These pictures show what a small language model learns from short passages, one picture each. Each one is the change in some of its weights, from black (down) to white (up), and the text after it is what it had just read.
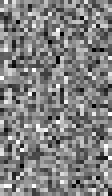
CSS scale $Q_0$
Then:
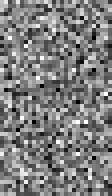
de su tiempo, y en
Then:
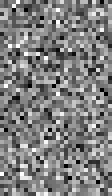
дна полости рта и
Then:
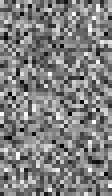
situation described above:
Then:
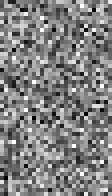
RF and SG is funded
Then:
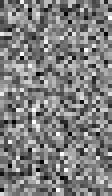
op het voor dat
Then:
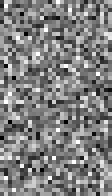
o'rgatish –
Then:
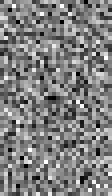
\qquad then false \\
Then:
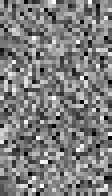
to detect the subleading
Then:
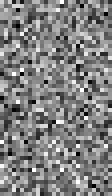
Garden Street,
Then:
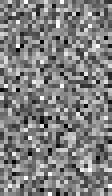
Tata Kerja Unit
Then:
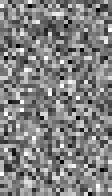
- Ecossistema de
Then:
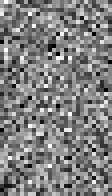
of the gap. We also find that
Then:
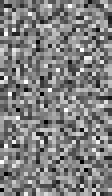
has been calculated already
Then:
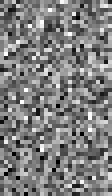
ilgili diğer
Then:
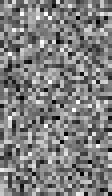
concerned, the SI
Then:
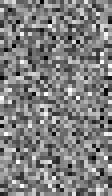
runs and one shared
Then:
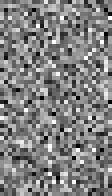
from 10 to 20s for case I,
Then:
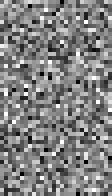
present study. Unlike other
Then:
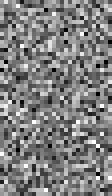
can be used to discover the
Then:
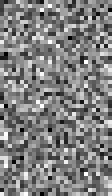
Assume that we have calculated
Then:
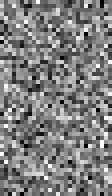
limit $\epsilon \rightarrow 0$ is
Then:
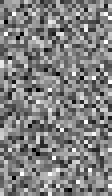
superfluid case, the
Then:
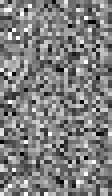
detailed discussion
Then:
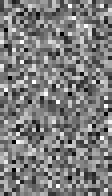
bandwidth and power consumption
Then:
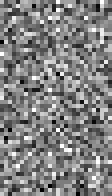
stage utilizing change point
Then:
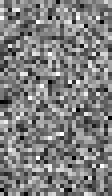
population in the Global
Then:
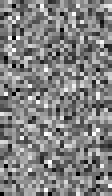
\right)\sqrt K \rho }
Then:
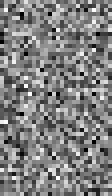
Base do Conhecimento
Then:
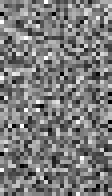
corresponds to the minimum frequency
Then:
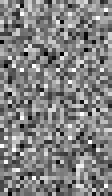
obras e dispersões.
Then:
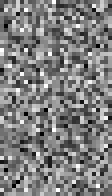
taxt vorisi
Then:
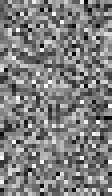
follows in the basis
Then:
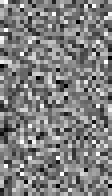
of the canonical commutation
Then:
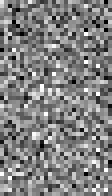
navi Mahalliy 32
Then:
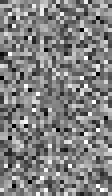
``I'm healing from X
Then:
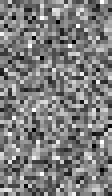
caracterizar este
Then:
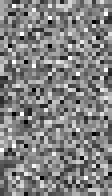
beginning and tailing
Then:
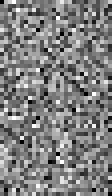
Technology And Computer
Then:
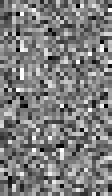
phenotyped in field
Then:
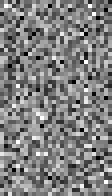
Mansur Rustamovich
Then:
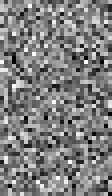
Model (SM) of
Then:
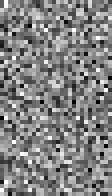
case of the band filling
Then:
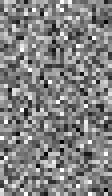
and Human Genomics of
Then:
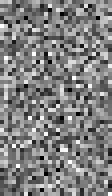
for evaluating open source
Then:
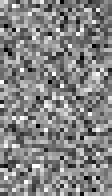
study had no sponsor
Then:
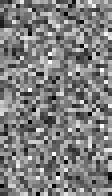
by each token. The three
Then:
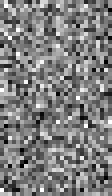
Германияда унинг
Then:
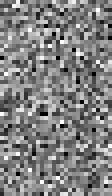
the \DISINFOX
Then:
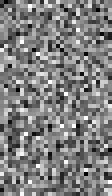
algorithm that approximates the
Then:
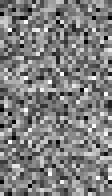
Next, we explain that
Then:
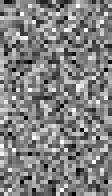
soni chekli
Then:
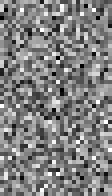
em tijolo armado.
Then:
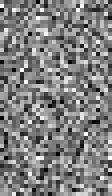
these uncertainties with respect
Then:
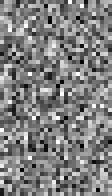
not observed for SSSJ
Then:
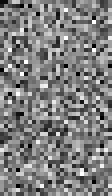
birliklar*: bugun,
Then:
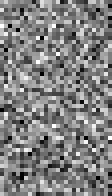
first examine how efficient the
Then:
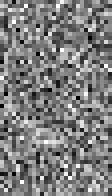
pressure. Now we are
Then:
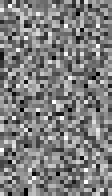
skewness associated
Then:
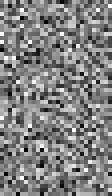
face limitations due to the
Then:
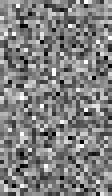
Bastión Popular
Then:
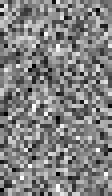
the J=1 part of the
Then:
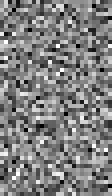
was independently deduced
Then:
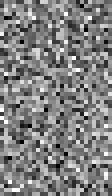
Fukazawa Y.,
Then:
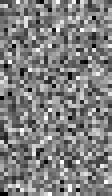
and psychoanalysis.
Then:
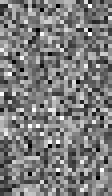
specification includes 6
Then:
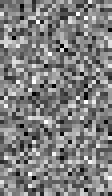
interventions or enforcement
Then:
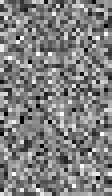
are too small to present a proper
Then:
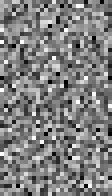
iborat tarkibda
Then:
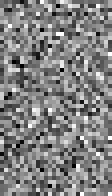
released in such reversal is
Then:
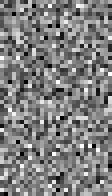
te verhogen (*citation
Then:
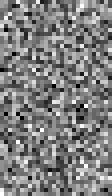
çalışma, Van
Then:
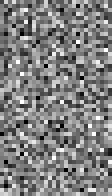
$, one can define the
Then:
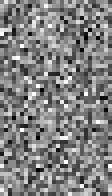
the parameters of the system, in which there
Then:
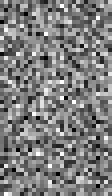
classical particles on trajectories
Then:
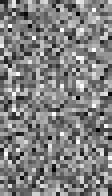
a ressurreição dos
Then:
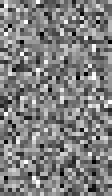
fermionic drag
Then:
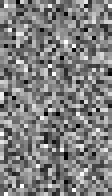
shahrida IKNOW
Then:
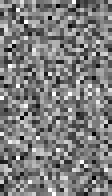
order vanish on the boundary.
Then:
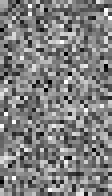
between the relations for Circinus
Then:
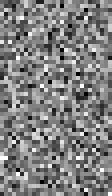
finzionali, subito
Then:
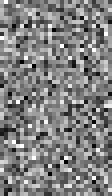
of the I=0 resonance
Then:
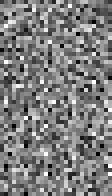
- (b) Bodomsimon
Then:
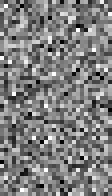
for a ``sufficiently
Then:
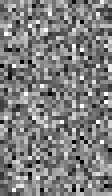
США и прочих
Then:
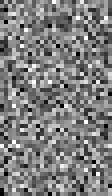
in space, which are either
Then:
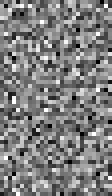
інших наук.....
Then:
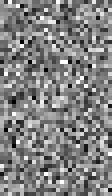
actions for two flavors.
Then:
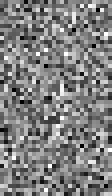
three curves are obtained numerically by
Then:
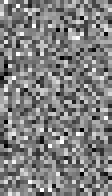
of the positive ions. The
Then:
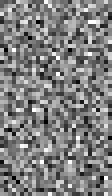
au bain-marie
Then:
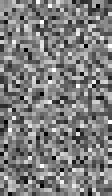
with azimuthal angle
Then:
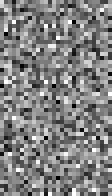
selbst zu regulieren
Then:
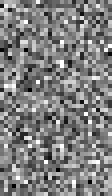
fermion mass by assuming that the
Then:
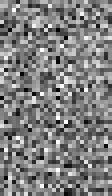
discuss its implications.
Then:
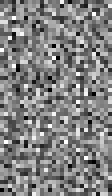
don sifati a'lo,
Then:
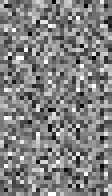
$\alpha$ and $p$ as
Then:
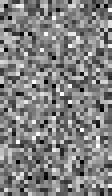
Wohlergehen der
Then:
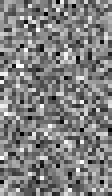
that this is stronger than
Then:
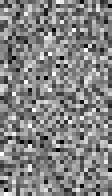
de Napo. La
